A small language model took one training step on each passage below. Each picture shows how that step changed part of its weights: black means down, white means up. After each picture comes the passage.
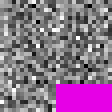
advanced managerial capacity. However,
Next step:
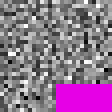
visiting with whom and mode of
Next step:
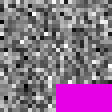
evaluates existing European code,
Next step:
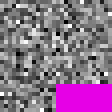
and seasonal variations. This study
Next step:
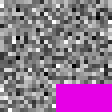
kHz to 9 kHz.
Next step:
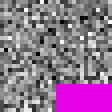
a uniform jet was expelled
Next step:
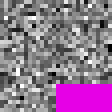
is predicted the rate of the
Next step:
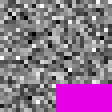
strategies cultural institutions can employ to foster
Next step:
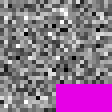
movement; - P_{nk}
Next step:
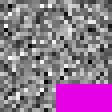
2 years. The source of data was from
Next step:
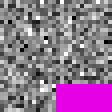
object of interest with a specific track
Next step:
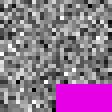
different extracts was between the range of
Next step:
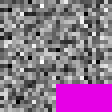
Authors state no conflict of interest.
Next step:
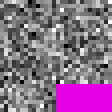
9: RightsApp presentation
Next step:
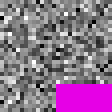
measurement and evaluation all from Nnamdi
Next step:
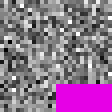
the prevention of permanent
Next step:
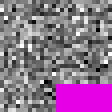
: **V**alidation Fo :
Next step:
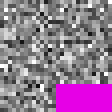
0.05 was considered statistically significant.
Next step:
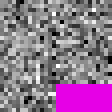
at the onset of young
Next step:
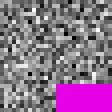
compute the Sobol' indices
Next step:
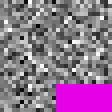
Woman, Ovarian &
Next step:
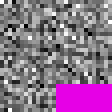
24h DISCUSSION This
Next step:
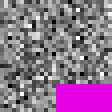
the necessary stakeholders from the industry, scientific community
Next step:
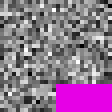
a constant current on the gate
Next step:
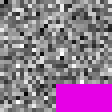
found who are reading more than 12 hours
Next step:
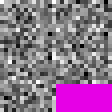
greater educational inclusion results in the need for
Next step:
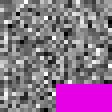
the locus described, in the
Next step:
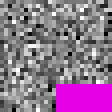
is vital for the fault
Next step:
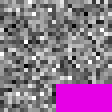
in ascending order of importance 1
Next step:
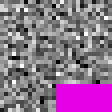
and hosted by TU.it.
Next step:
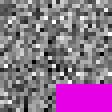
of data will allow us to zoom
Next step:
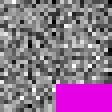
interaction between the groups. Next,
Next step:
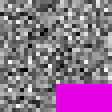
of the financial institution's and services such as
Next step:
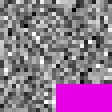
episodes. Work under stress, physical
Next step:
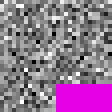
involve in particular politics &
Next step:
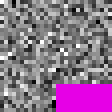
practice including the skills of reflection and exam
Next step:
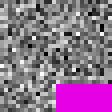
differentiated Caco-2
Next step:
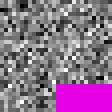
The electronic reflectance spectrum of
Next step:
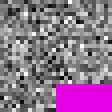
of the data, - Automatic
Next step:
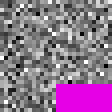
first manuscript. All authors
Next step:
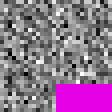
Kainmueller, "An
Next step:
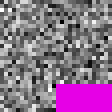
and walnuts before
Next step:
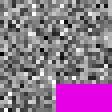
fruits belong to different species and
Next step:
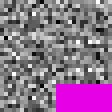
amount of time you are on your
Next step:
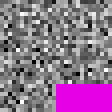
the general health and life expectancy of a
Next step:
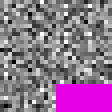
could be targeted by a specific chemical without
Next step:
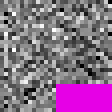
revealed that UPO is indeed
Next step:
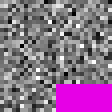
logo self explanatory, I
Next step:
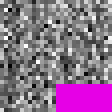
especially power consumption, as they are
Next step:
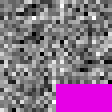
identity is criminalized in the
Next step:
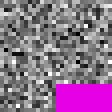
any threats and dangers.
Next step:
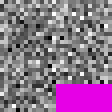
resilience, the region suffers from
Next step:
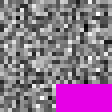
of questions on perception of men towards
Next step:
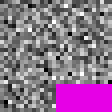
are gastrointestinal
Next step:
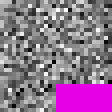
cases of false information in
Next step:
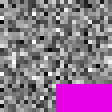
funded programs. *Journal of
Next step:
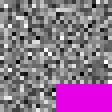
fat content was significantly reduced in all evaluated
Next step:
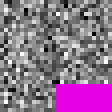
18-1: Simulation parameter for
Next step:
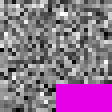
viable seeds in each sample were
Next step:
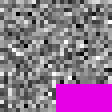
So we aim to improve dependability of
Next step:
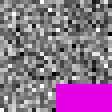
of the ability to adapt to changes that
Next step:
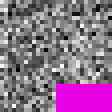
Studies education has no significant impact on the
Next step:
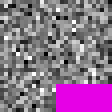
context and is used to reconstruct the
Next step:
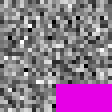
the point of service delivery. The
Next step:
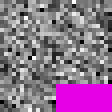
path and by reconstructing the
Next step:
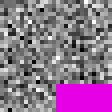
contrasting with neighbouring
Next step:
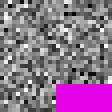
Three tests were conducted. In test
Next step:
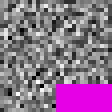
in controlled, t test was 18 and
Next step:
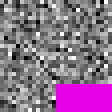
surface to place the microwave field as
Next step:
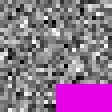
remember information and skills. - Social
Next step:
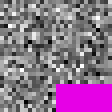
between xanthan and gelatin on
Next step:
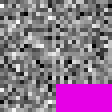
sea and white sand beaches
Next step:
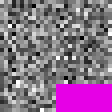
make the observed execution failures more
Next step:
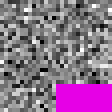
stations, which are operated on a
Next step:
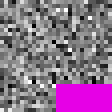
the factors include; the depositional
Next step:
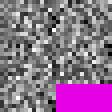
questions for knowledge, the practice of patients and
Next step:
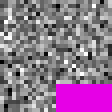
the level of soymilk residue
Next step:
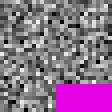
ms, turbofactor
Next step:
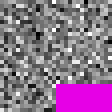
conduct this study solutions of different concentration
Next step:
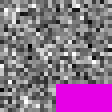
conducting sessions We used
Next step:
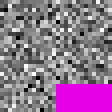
include lack of appetite, weight
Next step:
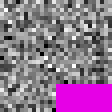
the decrease of the number of bacterial cells
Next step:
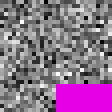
for the readers to compute in terms
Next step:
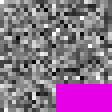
who have indirectly experienced it
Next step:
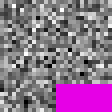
also 53.8% respondent in
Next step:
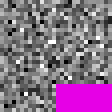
as it emerges in the moment
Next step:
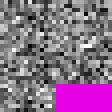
al.*, "Fuzzy
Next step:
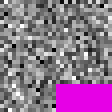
Hammer Test: An
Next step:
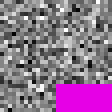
Proper modeling of audio similarity
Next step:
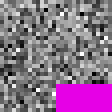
with their methods, collection, and operation and
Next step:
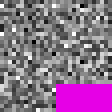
& Currie, S. R.
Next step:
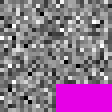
Paralympic: (1)
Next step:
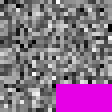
more than a decade, from 2010
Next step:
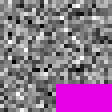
model': A blended model means
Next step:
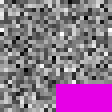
deficient in durable
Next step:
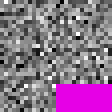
with subtly steering the
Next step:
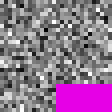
for nearly 62% of the total
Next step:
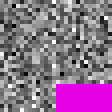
women. In conclusion, the study demonstrated
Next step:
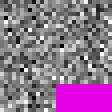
Nair et al.[12] In
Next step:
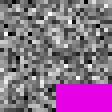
trees included in 2006 to trees of
